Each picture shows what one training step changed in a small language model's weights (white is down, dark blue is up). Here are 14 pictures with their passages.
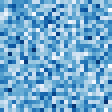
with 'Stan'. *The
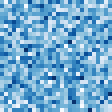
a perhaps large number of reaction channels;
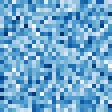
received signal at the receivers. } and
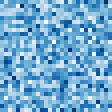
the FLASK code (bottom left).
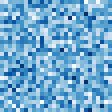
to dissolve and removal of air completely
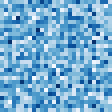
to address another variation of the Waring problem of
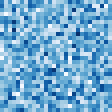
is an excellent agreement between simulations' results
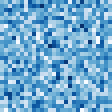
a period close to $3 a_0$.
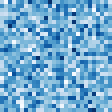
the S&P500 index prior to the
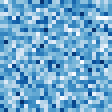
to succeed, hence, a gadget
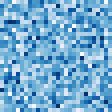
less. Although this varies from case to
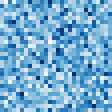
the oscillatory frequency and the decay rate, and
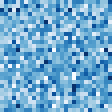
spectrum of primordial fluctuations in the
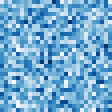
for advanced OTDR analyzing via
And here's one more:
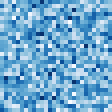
of patients. Associated risk factors noted were
